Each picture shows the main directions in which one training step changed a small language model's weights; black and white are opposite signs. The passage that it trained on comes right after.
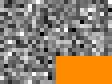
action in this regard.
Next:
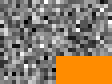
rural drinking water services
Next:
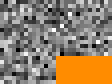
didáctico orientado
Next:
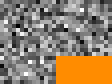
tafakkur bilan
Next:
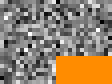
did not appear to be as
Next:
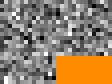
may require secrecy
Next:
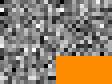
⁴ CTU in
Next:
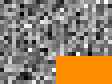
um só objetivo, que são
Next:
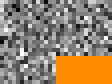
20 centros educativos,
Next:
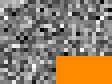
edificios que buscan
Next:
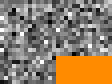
didaktik materiallar -
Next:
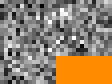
Gita Mehta,
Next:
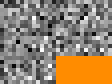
clinical methods (general
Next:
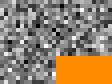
в особливий
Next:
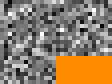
and online. Also, it
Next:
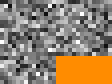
toate instituțiile
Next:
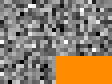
ведёт себя
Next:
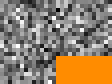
concerning rise in
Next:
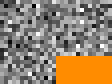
coefficient of 90% using
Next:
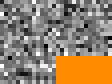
increase in size and weight of
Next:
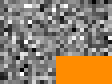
Mas, além dos
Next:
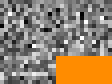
formed in students through interaction
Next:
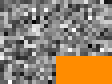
We also got it in
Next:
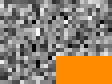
pro-BNP and
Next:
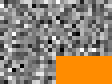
Review & Editing Vi :
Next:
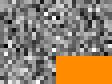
які беруть
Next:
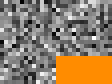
the orthodox
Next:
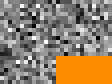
qilinadi. O'zbekiston
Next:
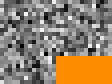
at European level. You can
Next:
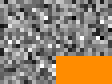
existing cluster. It
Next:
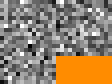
1. Raximova
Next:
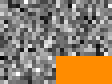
de connaissances.
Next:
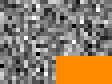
$\mathcal{U}$ if
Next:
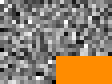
tilini o'rganish
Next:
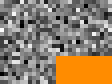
Verantwortung für
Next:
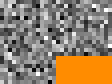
way to situate designers
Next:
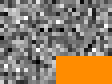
*Indian J.
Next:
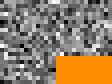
Umfelds eine
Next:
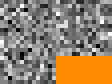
VA MADANIY
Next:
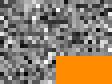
how to challenge the
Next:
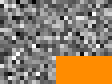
2 . The mean value obtained
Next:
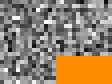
ta’limiy materiallarga
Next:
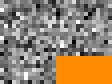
there are past tense,
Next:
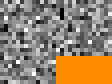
rejeitava o
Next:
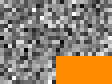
*Who should make the
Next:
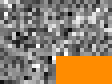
intensification. To
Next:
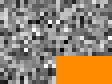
sulphur and low
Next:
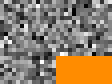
мають змогу
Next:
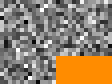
LEI Nº
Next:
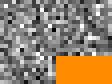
путь. Для
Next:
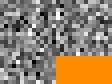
addressing global challenges, yet
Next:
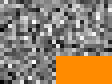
ta’kid bor
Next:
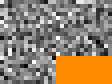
odam savdosi
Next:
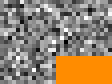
ADNI sites and written
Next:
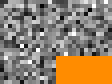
main results of its activities but
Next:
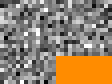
multi-date satellite
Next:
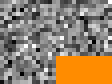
data. As in case of
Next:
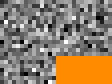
raw materials and to
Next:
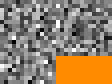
more interested in health care
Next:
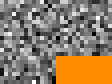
most citations is China
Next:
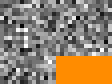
its components under triaxial
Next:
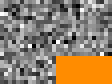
movement, to gain
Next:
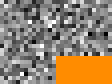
others' emotions better -
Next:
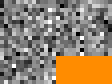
different sides of the
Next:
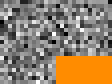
reality has significantly impacted
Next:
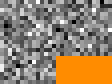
probability, neutrosophy
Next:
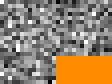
test, usability test,
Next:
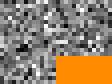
be considered heroes by
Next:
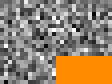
de comunitatea din
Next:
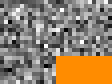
Gerhard and
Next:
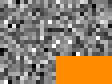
into one with a delta
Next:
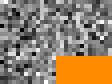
bir juft quyon
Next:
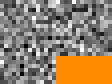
represents deviation in G+C
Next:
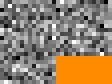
R., Benites,
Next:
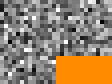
calculus and classical
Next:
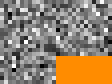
green for steroids
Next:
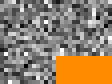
está fundamentada en el
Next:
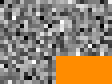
XQuery programs
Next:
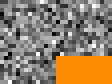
had an important impact on the
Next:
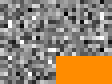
to leverage information from
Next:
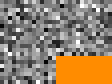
have led the export of
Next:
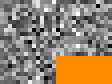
265 You can also open
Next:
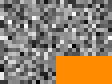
них почуття
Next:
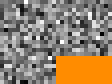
es correcta o más bien
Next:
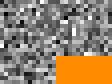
SD as shown in Table
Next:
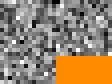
Abstract Visual
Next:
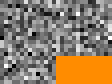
realistic proportions and still
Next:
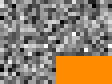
both disorders in
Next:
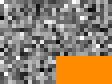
usually more. The probability of
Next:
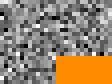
with fewer children and more
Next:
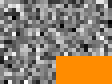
aniqlash uchun har bir
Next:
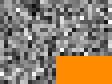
of Coenzyme
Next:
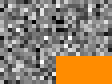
Docente EPT
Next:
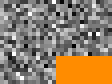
by the human eyes;
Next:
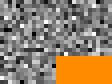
ejector is a simple
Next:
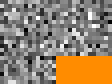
markazlari ishini tashkil
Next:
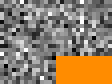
liderança é um
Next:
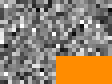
century [1]. The
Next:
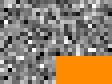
Started from a
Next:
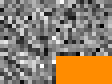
bir kelimenin
